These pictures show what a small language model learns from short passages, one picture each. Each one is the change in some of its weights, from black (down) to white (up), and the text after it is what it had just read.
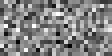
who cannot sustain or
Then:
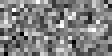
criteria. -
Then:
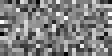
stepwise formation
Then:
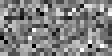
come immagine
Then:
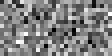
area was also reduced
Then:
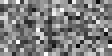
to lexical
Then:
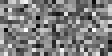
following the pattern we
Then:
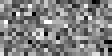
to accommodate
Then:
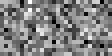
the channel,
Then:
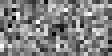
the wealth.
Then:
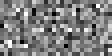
qualité de vie
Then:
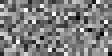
sebagai informan
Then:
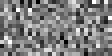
educativas que
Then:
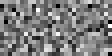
que se están
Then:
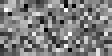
trials, allowing
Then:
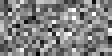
emerging frame
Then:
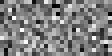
vaginal pH
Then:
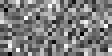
index The level of
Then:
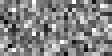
author pays an
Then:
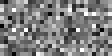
vstreche s
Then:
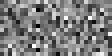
commercial, or
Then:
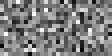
popular topic.
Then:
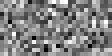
é ainda mais
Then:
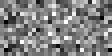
Nan Su,
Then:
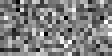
has six operational
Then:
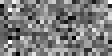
The infrared
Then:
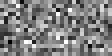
group Prevalence of
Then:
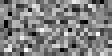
for HIV infection
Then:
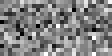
creativity or
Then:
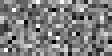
клеток в
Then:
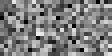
obras como el
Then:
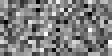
Hg and the mean
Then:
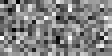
of Translation in
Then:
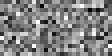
was used in this
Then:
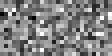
the regolith
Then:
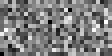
method and 20 patients were
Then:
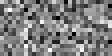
were primarily
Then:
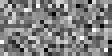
which increased to
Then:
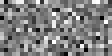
en la infancia
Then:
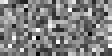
System DALTA
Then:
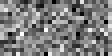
3**, respectively). The
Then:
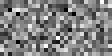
of small business in
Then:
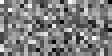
course, but
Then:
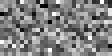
4) community resources
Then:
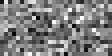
o Conselho
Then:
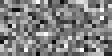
el cambio
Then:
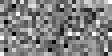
This illustrates that
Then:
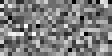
sua defesa de
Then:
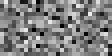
**Gestão da
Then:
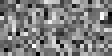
of the matching
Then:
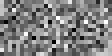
is costly and
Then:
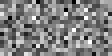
Radar Data
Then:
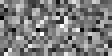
a terrestrial
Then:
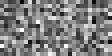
и науки
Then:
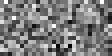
to three days.
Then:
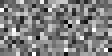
activities carried out by
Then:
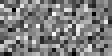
quick detection of problems
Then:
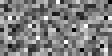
by our work on
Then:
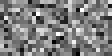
the PDS as
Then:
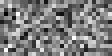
1 have been considered.
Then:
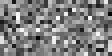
würden. Die
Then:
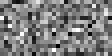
die Kunst-
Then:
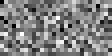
a high-quality
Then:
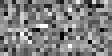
свої особливості
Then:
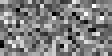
Given an origin
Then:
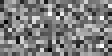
of trend analysis
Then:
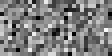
learning algorithm. Results
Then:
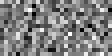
va refleksiya
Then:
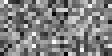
FEA takes
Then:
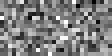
хроники и
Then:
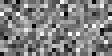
The article has not
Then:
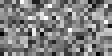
en dos grupos
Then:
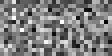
close to the
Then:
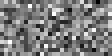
7 GHz for
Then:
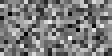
buildings are
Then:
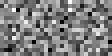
the gasifier and
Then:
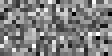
si bien los
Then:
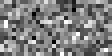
and coded one
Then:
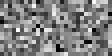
the hospital
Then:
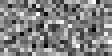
clonal system
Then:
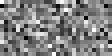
belajar di
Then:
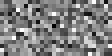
3 revolution
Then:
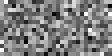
dezenove, a
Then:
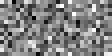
source Personal
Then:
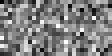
in Yavatmal
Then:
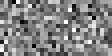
v_t hata
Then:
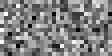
the existence of
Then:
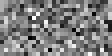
institute to learn
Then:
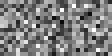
omillari ham
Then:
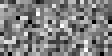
test formulation),
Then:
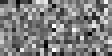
и добыче
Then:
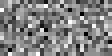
for subsequent application
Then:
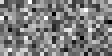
of a composite with
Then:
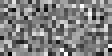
de entrega por
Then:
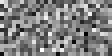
da literatura.**
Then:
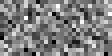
aux nouvelles
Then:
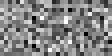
for construction and
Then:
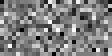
students can reorient
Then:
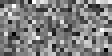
do mesmo modo
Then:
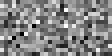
Logo -
